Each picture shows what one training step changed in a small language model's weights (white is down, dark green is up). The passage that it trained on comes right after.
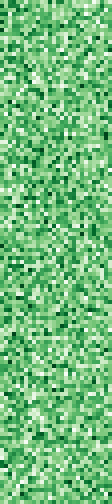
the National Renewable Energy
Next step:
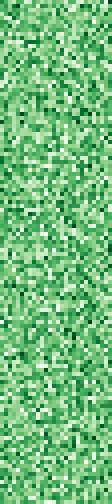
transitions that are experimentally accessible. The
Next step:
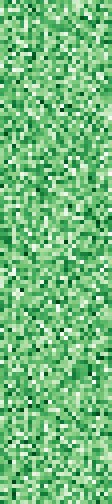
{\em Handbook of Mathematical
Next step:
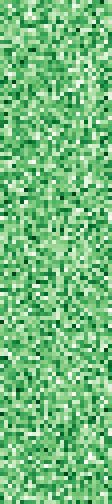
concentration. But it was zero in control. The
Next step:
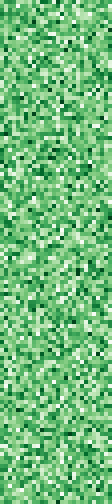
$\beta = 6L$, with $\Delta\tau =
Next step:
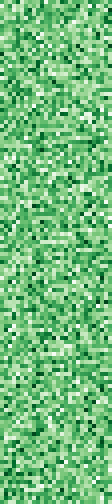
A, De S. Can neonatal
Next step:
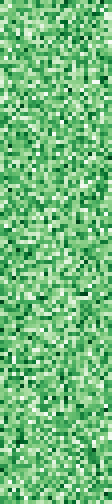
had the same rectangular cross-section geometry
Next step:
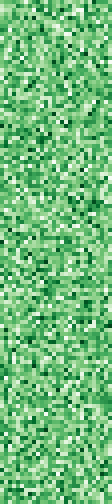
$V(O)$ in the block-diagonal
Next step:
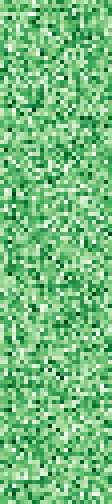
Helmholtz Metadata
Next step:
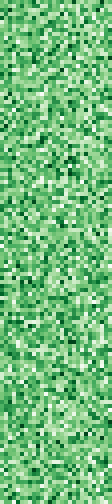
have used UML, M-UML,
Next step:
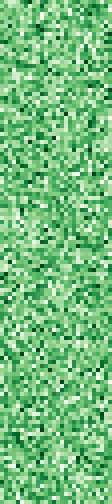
a circular aperture with radii of $\sim
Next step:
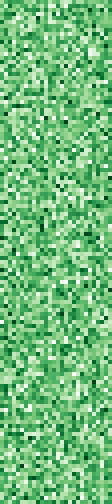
examples spans from micrometric bacteria up
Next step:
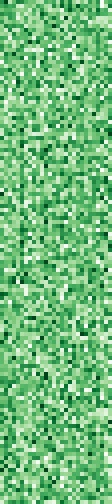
This online tool allows teachers to prepare different tasks
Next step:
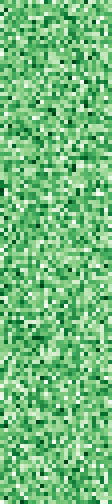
layers are added in a single layer perceptron,
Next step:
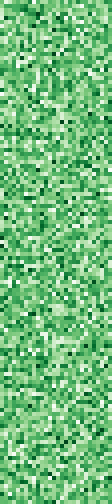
interactions in the Sun, as predicted by the standard
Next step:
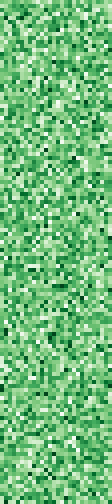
a promising tool for analyzing these elements.
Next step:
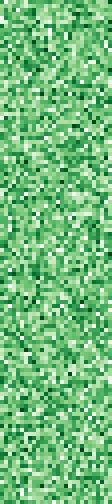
tube, the application of a water-air
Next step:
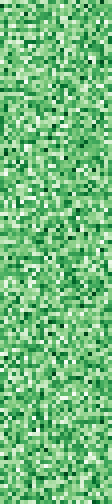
and strict regulations. It's also very
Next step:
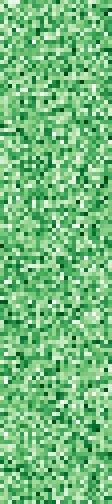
the increase in cost that comes with the change from
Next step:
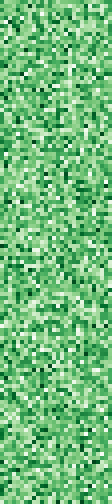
another under modular $S$ and $T$.
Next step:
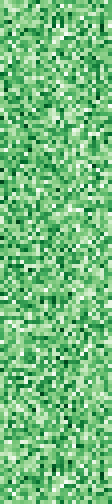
field. All measurements have been normalized to the
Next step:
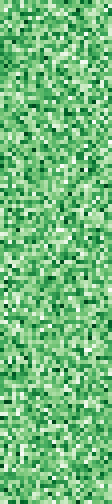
it can be a degradation of material.
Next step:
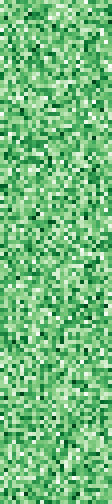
following options: 1. How significant are the following
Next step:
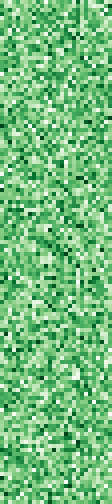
addressed these performance and scalability needs through distributed
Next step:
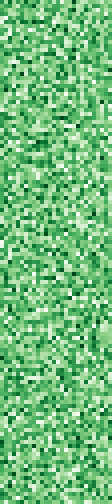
the error correction term shows that disequilibrium from the
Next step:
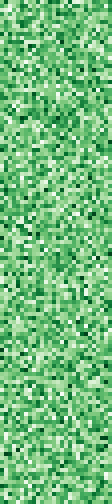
[see Table~\ref{table1}]. It is
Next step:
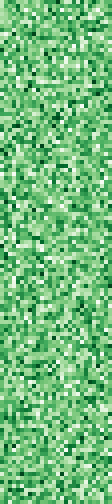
In the above repository under `tests`
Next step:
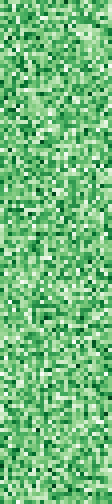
of oranges cv. Folha
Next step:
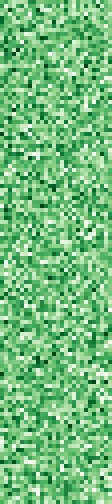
respectively, using the traditional method of castor oil
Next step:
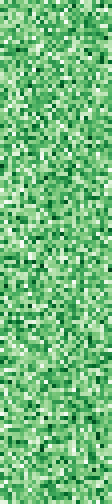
management vulnerable to an attitude of
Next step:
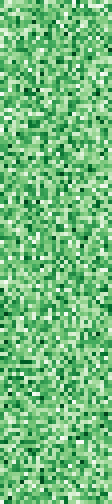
average Friedman ranking, providing insights
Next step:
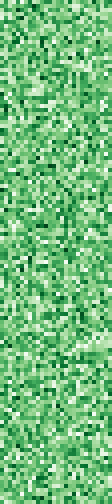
control. The considered domains are animal
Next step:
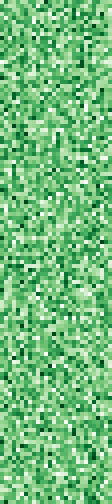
after the beginning of the simulation, we
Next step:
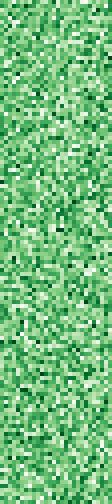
performed with Gaussian 09W package. The structures of
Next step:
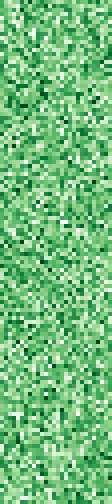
uncertainty by a factor of $\sim10$ as compared to
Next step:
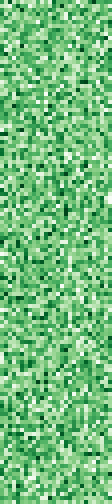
(LBG), submillimitre galaxies
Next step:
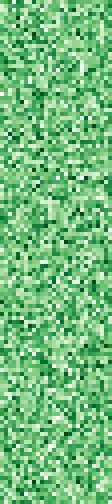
the DARPA OLE program and by the
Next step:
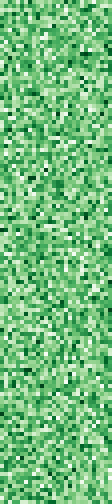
the current performance bottleneck is caused
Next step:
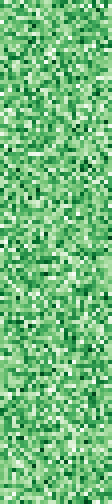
instructional methods to develop the pre-determined
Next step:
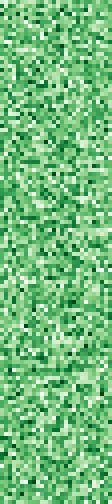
further supported by the appearance of new bands at
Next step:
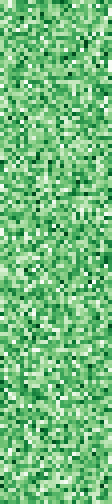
as quasi-elementary constituents
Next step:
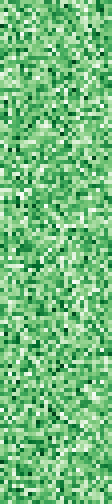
attemperator fuzzy modeling problem based
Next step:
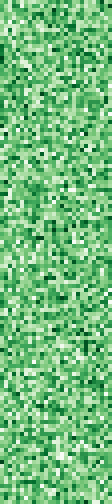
Questionable fits will tend to give small
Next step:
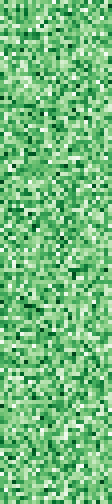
reduce noise. Connected components were labelled,
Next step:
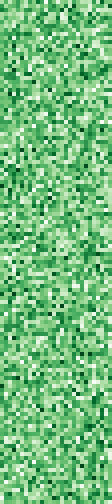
Computer Engineering, Faculty of
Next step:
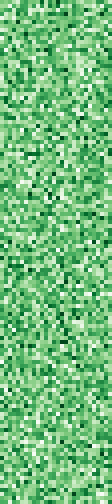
rarely activated. For these simulations, to
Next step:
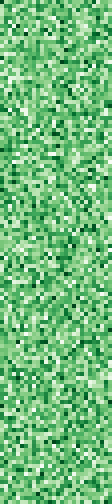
averaged over all products, see \figr
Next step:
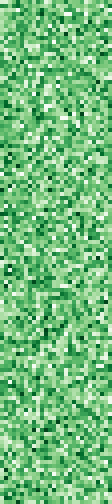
et.al, 2016). One of such is the
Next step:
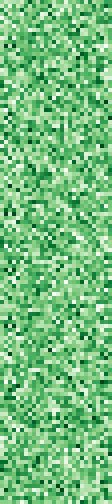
Grammar*. University of Hawai'i
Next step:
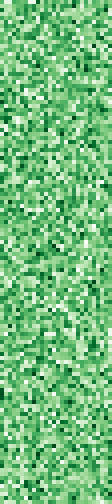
impossible to ensure the smooth functioning of the
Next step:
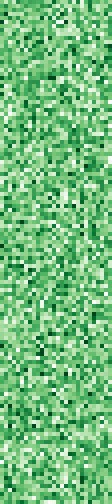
the flow is not yet fully developed in the lined
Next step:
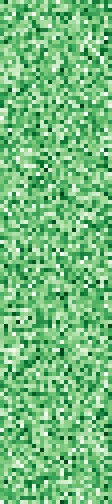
just right for neutrons to dynamically decouple
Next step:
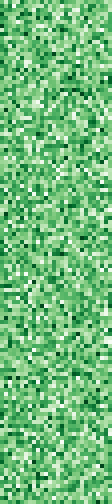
and psychological symptoms of
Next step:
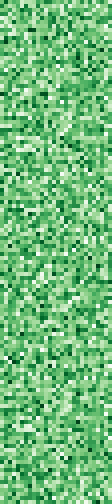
local fluctations in the scalar field, and thus
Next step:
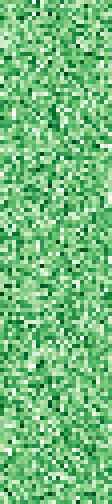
matter (solid line), for the SPH
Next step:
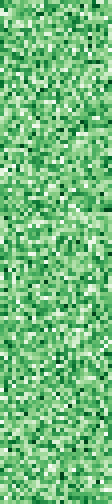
meters. The river is 124 km
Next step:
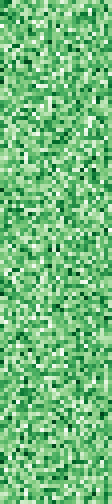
the corresponding background resistance on selected IR
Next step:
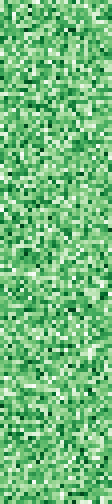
in this work were conducted with azomethine
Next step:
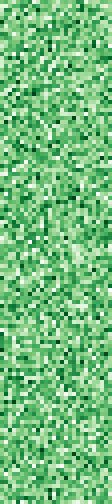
sample via a coplanar waveguide
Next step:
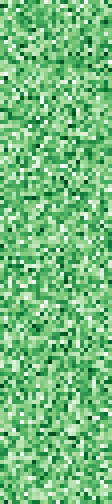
10^{-2}$ is acceptable in an example).
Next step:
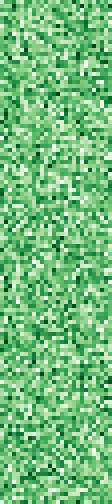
harboring wild-type p53.
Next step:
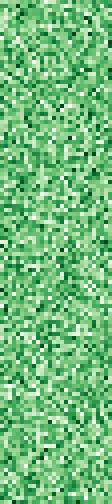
channel statistics, it is likely that the optimal ${\bf
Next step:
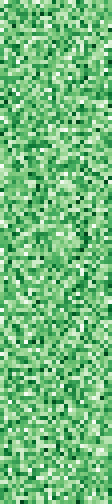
phase "Higgs" because non-zero
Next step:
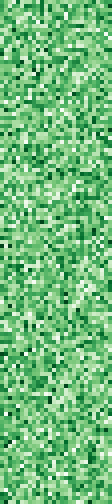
screenshot of the Lynx
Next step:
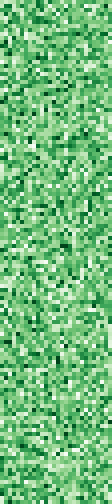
as percentage of corpus. Topics
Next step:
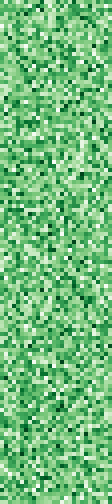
The directions of electric fields $d_n$
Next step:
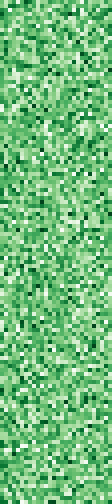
aperture of the observed baseline, which include the
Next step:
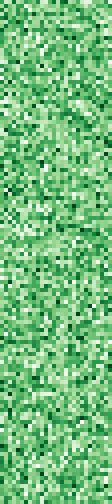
(Hung and Hsieh, 2019)
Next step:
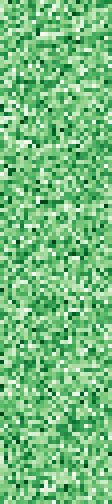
the need for clearer explanations after
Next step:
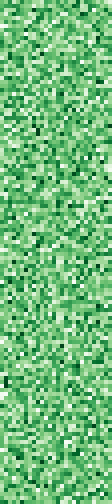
\usepackage{tabularx} \usepackage{dsfont}
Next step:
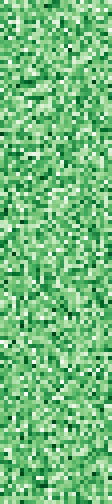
current, the $\mu$ factor in the first term was
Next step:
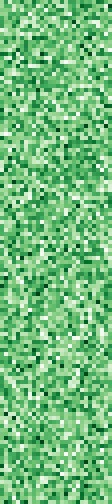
ClimTip session co-lead:
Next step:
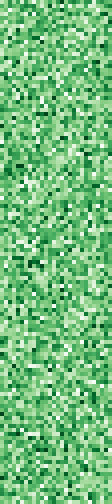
the NIR. At an avalanche charge
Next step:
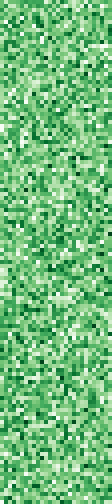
(2019) and validity of the information Kind of
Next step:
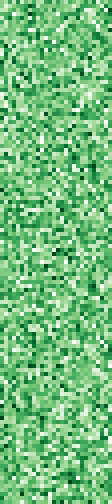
the attention of the impact of irradiation on
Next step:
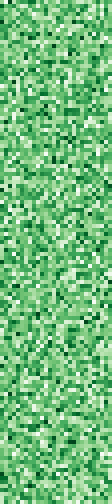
out with COPD patients. The main element of the
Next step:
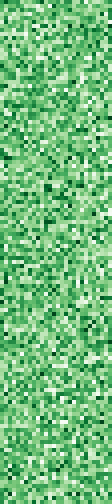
multi-filter feature selection and deep learning,
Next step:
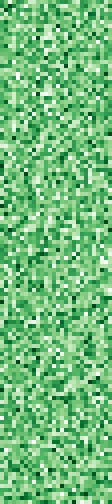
are clearly described in Cont et. al.
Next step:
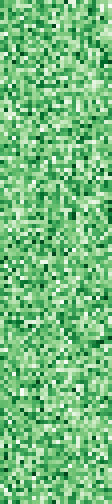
with complementary stimuli of electrical field
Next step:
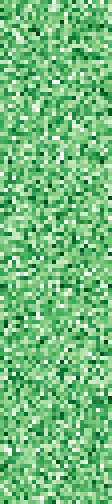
22.2$ arcmin found for the
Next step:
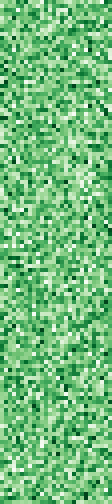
otitis media is relatively rare,
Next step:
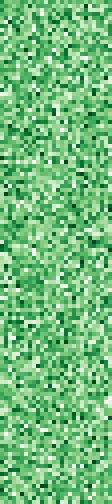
is linear in $Q$ and has the immediate solution
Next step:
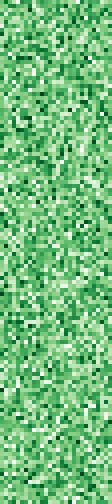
by mapping their presence onto a GTDB
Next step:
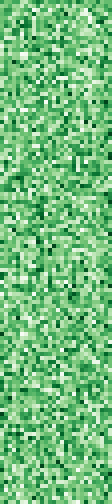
finally postulating the unitary time-evolution
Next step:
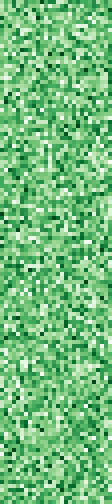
look for a steady state in the rotating
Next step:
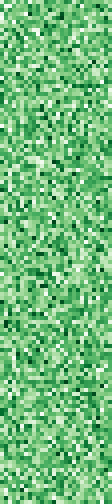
arrive at the following representation \be
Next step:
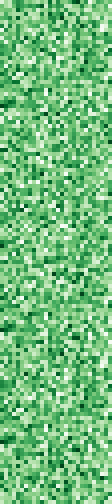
classes &N &N &N &S &S
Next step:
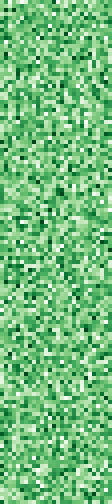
where $u_{l}$ is a light quark
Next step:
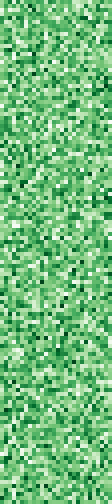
Software produces data. Mathematical software
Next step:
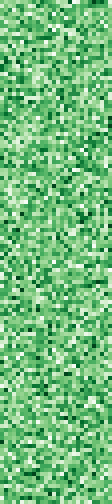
algorithm for the problem. The realization of this algorithm was
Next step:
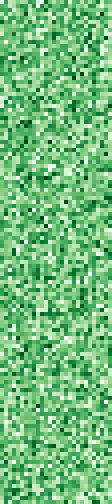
environments, neutrinos are expected to be produced
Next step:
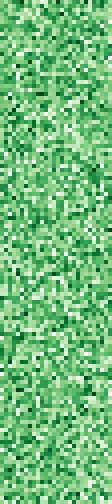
Foundation, the U.S. Department of
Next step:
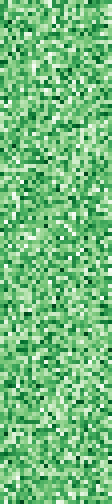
Substantial reductions in organic load were
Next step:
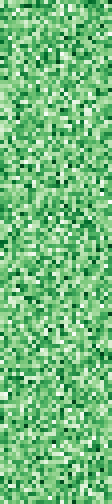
$\theta_{\ell_{\tau}}$ is the null
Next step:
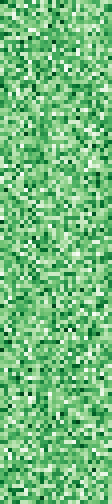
synthesize de novo a special binding
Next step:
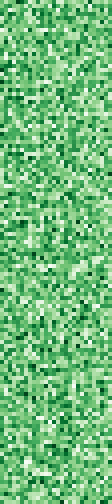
supporting reflection in synchronous communication to enhance
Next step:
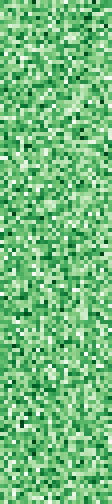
funding acquisition, investigation,
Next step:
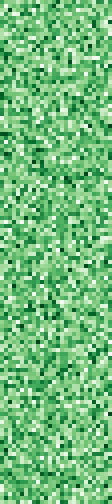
$\U\cap\M$: Proceeding as
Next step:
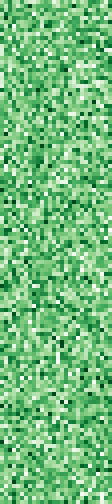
pause-and-repeat strategy in
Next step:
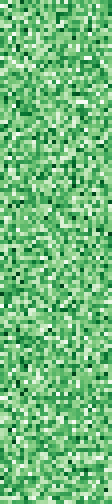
is consistent with findings from the **Reinhardt
